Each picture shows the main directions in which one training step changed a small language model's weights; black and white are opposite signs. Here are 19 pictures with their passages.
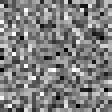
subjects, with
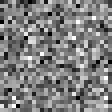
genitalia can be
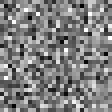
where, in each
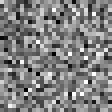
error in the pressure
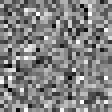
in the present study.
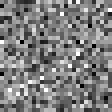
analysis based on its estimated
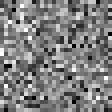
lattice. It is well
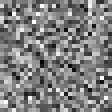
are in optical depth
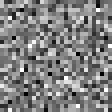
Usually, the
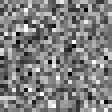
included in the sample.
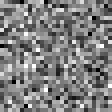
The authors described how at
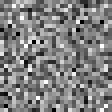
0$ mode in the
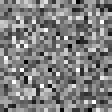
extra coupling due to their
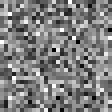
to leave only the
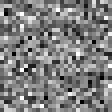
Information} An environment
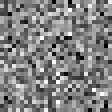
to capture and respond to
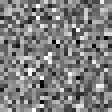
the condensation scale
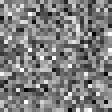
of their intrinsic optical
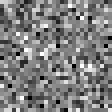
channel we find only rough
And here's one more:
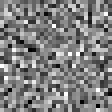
Reviewers in the list
